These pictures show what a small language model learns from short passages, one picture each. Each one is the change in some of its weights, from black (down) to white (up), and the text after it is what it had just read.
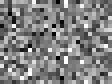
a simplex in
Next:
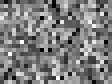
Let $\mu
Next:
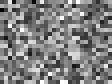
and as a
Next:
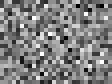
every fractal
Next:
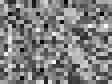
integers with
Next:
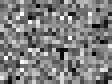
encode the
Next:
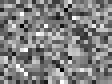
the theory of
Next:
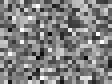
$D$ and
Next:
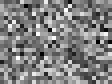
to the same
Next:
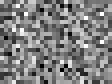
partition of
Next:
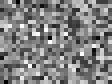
universal function
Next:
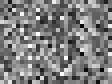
$ p \in
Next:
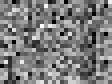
implies \[
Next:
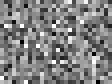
case (see Section
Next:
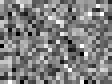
\infty $$ is
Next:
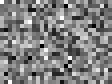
We have the following
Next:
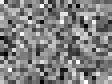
we deduce
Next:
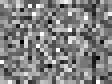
(see Figure
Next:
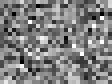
one prime from
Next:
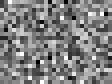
matrix, was
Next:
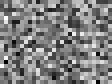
from a result
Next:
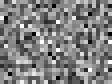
of globally
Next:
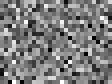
They give
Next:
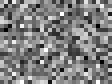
In addition,
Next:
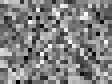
\dx y +
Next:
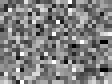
factor (the map
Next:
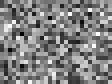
shall prove
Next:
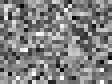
the classical
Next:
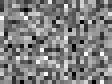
response curve
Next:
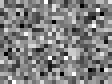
closed path, the
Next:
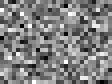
state consists
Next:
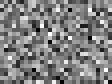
girth and
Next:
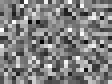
to obtain boundedness
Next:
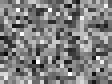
we describe two
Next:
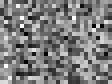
conclusion of
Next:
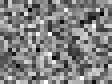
each point of the
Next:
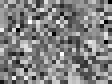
must have
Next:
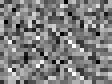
\medskip \noindent
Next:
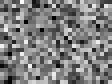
consider the set of
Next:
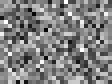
\frac 1
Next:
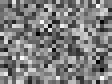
and B.
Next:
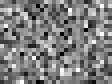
it yields
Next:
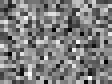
is a set of
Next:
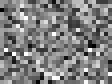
are identified
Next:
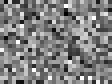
be defined as a
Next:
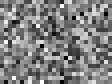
Then we may assume
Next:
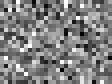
actions of
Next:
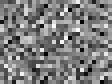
subsections as
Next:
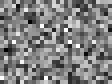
h \mid
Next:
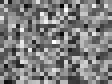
interest in
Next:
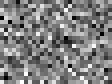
the zero ideal
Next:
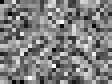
either the
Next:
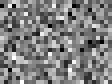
matrix $\matrix$
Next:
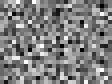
symmetric Cartan
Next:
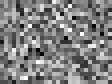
the boundedness of
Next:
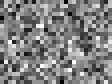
\setminus \zeta
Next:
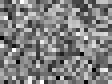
and we may assume
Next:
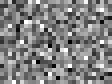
Due to the
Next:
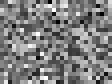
$X$ the
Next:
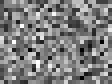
sequence of functions from
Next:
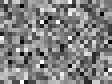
(in the
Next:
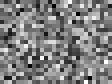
is a union
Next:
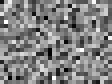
between Jandl
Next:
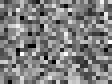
Hence by definition
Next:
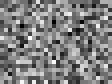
offers a
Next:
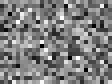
We first consider the
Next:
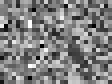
We can write
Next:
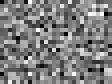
I$, then define
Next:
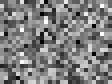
may expect to
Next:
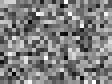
\le \bar
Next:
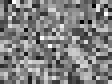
where $M =
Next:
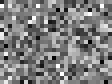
colors such that
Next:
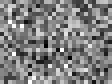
up the connections
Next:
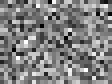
to the introduction
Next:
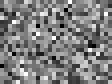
are the weak
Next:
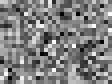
points. It also
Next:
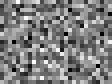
dizer que
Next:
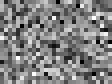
to a unique subset
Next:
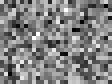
with boundary and its
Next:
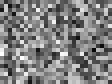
and conditional on
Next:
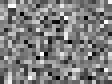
mu}) implies
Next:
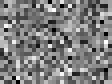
we see them
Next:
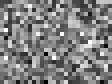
groups of class
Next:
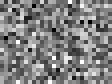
be a finite
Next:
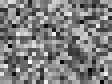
of groups which
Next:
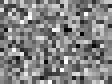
a smooth approximation
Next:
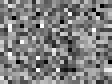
theorem allows
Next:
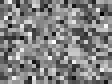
parameter $H
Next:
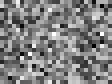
some positive number
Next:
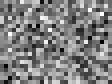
compare the
